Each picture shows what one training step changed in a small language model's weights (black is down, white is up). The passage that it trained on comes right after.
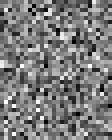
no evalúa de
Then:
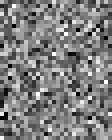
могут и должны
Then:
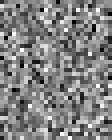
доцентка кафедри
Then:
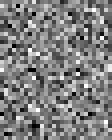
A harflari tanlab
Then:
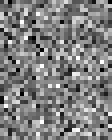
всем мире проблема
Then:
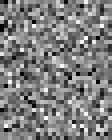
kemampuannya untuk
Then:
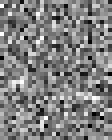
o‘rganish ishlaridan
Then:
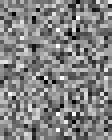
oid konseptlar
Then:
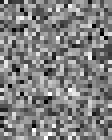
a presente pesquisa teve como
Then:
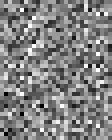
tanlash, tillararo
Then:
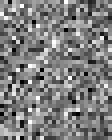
Qaxramon qizi Toshkent
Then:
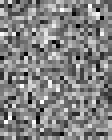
dok projekt
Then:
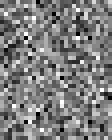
Modified realia
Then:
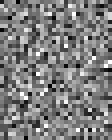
la politique économique
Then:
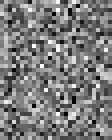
Registrarin im
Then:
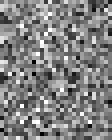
Leydig hujayralar
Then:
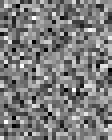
– Bacharelado
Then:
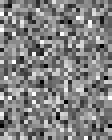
участок земли
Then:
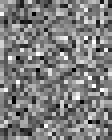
savoir plus - «
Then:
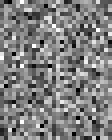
& Hagen,
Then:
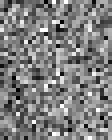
за эффективным использованием
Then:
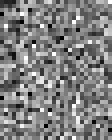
significant share of
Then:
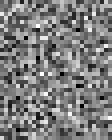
crítica da realidade social.
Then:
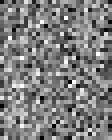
la clasificación climática de
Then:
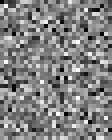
variables namely air
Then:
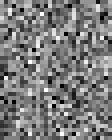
Funcional 6,75
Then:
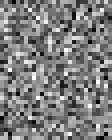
consolidaram, como
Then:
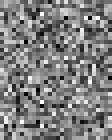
imagem projetada pelo
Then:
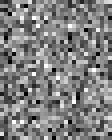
European Heart Journal,
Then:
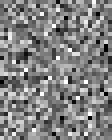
a ridiculiza
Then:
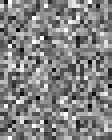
de rău.
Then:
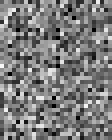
del contexto de donde se
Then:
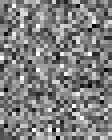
ANNOTATION The
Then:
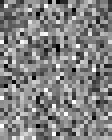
Elektron shakldagi
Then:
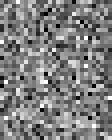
maqsadlarini qo‘yish
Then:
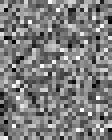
ma’noda esa
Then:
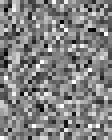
желудка и
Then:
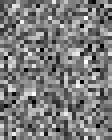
изоляцией от
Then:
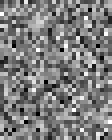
crédito. A utilização
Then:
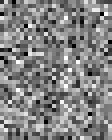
edi. Tadqiqotlarga
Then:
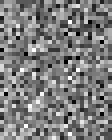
mãe que podem
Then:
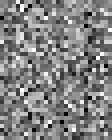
Shanxay hamkorlik
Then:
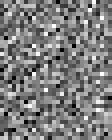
psicología, palabras
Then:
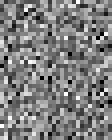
omisión que, de
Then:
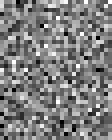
hier in der Region
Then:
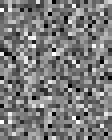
prejuízos que
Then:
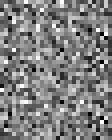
ABSTRACT This
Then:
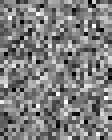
tebu. Oleh
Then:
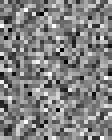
Het moet worden
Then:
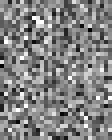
The second part is
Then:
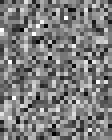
la elaboración de este modelo
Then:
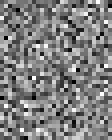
Si queremos hacer frente
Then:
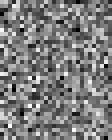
A participação ativa dos
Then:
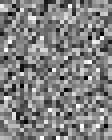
como funciona um processo,
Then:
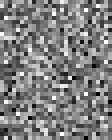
Bundan o'zbek
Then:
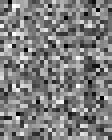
груп індивідів),
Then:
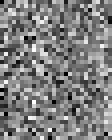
countries, as
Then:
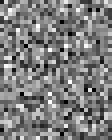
importância na educação em saúde para
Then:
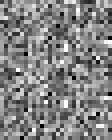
Pedagogika instituti talabasi
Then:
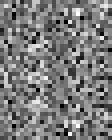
e exigir intervenções
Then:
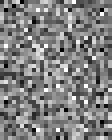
calon investor untuk
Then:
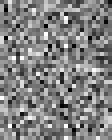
ham o‘z ahamiyatini
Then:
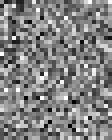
right sidebar
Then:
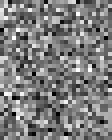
Ushbu maqolada texnologiya
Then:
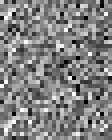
para a ITF e
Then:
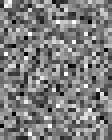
la demanda interna,
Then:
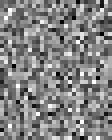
pode ajudar os estudantes
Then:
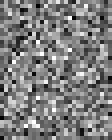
в развитии крупных
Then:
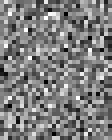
explicación de la vida
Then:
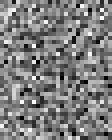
para o estabelecimento e
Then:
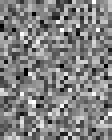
anni prima con i
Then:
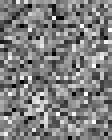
mampu mengantarkan
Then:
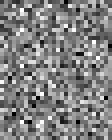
population-based study
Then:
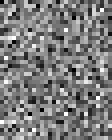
por simulaciones y
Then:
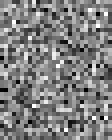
resistencia eléctrica
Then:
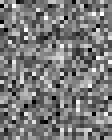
& Кенжаев
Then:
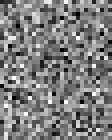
uma pesquisa de mestrado
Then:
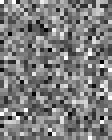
деди рота
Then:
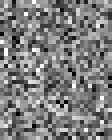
fizice în ceea
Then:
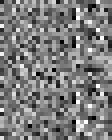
fanlari bo'yicha falsafa doktori
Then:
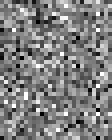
- Latour B.,
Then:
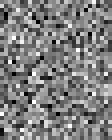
de 5,50 metros
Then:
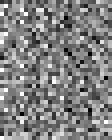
видів спорту;
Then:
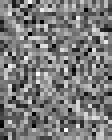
quan la seva
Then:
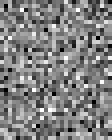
odam deb biladi:
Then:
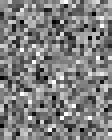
las cepas se pueden
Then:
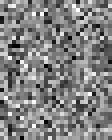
en las genitalia de
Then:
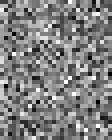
sifatida folklorning
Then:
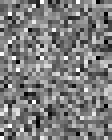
complejidad, pensamiento
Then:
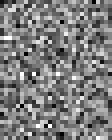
tersebut belum memiliki
